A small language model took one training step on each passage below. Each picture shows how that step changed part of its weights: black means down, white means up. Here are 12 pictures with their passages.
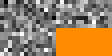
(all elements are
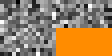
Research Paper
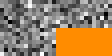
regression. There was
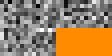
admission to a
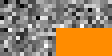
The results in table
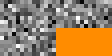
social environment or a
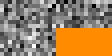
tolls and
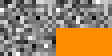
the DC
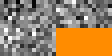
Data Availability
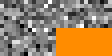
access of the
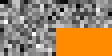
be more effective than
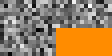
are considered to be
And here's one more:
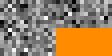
8 quartz
